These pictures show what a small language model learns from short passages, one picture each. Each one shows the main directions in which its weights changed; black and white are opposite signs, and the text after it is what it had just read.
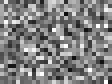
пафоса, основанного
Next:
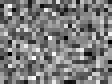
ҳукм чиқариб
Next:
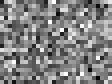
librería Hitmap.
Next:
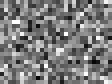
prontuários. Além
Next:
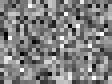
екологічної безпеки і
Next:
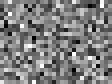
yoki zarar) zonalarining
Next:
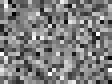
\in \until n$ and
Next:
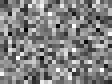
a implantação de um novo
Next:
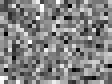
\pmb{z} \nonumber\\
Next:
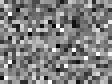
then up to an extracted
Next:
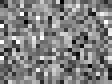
$i$ of $F'$ will
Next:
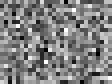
на заваді участі
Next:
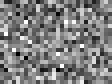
biholomorphically equivalent if and only
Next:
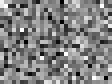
bayon qiladurg‘on
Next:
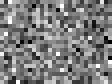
yoki buzilgan tasvirlarni
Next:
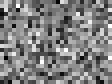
do sistema imune como as
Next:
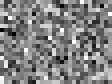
तकनीक के
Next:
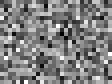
tenido una perspectiva de
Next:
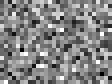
fields, noting that we can make
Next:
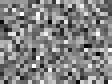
\text{number of orbits of
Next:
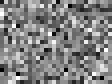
give a definition of finite presentation which
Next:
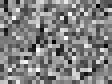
de longa permanência para
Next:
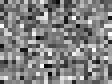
у визначенні впливу
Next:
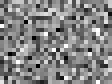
(CPC), while this is not
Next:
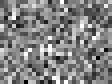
be a finite set of primes,
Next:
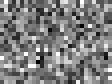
50% de vegetación).
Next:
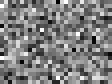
Z±2 аллеллар
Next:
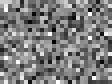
y en las manos de cada
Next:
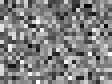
часом набуло статусу
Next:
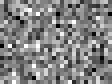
which are covariant with respect to the
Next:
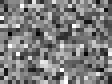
para determinar el porcentaje
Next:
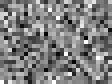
every $\eta > 0$ there exists
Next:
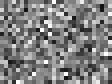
entre estas características están,
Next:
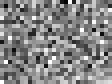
olumlu bir algının
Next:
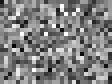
then $\tilde{\epsilon}=\lim
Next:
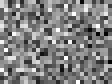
$(Q, u)$ consists of a
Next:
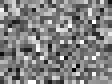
count isolated edges,
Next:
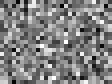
áreas de recarga, a
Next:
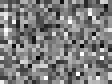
independent and symmetric. Then, for all
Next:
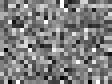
\begin{pmatrix} -
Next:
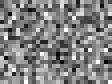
Sampah Di sekitar
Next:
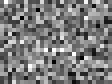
geometric 0-isomorphism, are
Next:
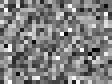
ventral midline
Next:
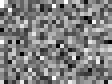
that $ \phi, \
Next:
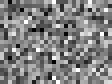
idempotent $e\in
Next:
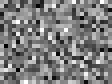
in Kleingruppen)
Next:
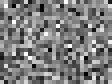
= \gamma (T) \in
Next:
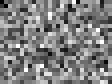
Aliqulov T.A va
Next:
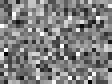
such a way that the working
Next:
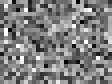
DEA PPS, which is a
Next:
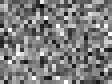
we get \begin{align}
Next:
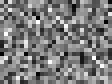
infecção foi inevitável
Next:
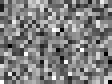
this we complete the proof.
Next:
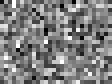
Ghantasala stammt.
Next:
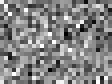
boshqaradi. Og'iz va
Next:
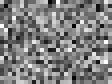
$C_j$ is what the
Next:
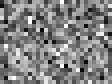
suv hozirlab
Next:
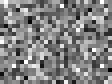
ramziy talqin va
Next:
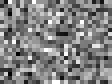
a bibliophile and a
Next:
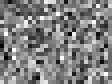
line (see \cite[Theorem
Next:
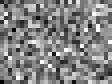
faoliyatining ijobiy
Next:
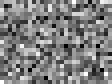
sense. This provides a probabilistic
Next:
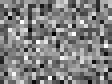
В современном образовании
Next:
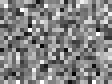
bo'ladi. Bu hol
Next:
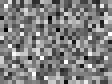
durdonalari mujassam
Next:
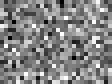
ispanchadan olingan
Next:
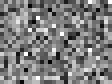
Foundation of China under
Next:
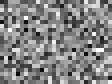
are adjacent if and only if there
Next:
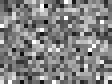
is a way to reveal some
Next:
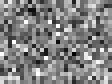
in rural areas with a
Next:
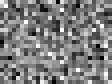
$F\subset X$ is a
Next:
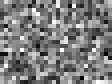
hard to evaluate that $$
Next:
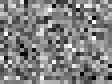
4}$. By expanding
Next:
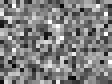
học và
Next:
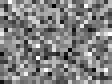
unit ball of $X^*$. In
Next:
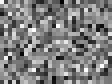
that $a$ is also uniformly bounded
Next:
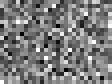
in comparison with the other three
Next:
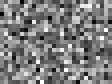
bu mikroblar
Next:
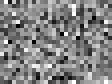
моделирования интеллекта,
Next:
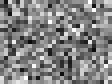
a bad reconstruction along the symmetry
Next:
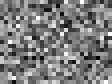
Аннотация: В
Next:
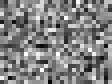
of a point. The classical dual
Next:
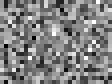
de l'ESS en
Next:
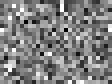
$$ \lim_{n\rightarrow
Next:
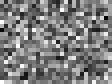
грыжами. При
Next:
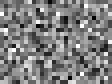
new explicit integral formula is derived for solutions
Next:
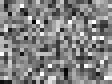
i kak Obshchaya
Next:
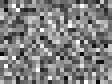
vulnerabilidade à
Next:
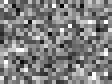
des mémoires statistiques du
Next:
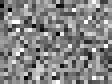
veiklą pačios ar
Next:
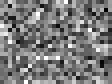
with a constant metric dimension. In the
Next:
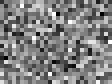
of certain centrally symmetric
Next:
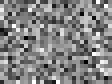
uchun zarur bo'lgan,
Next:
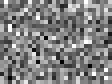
third-order mixed derivative, replacing
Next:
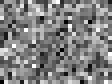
ejercicio de sus
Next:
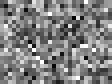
observa-se que procedimentos
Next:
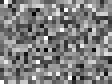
term in IV \begin{equation}
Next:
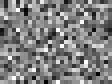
α receptors.
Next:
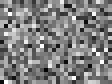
zaman dan meningkatnya
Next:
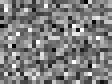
las muestras fueron
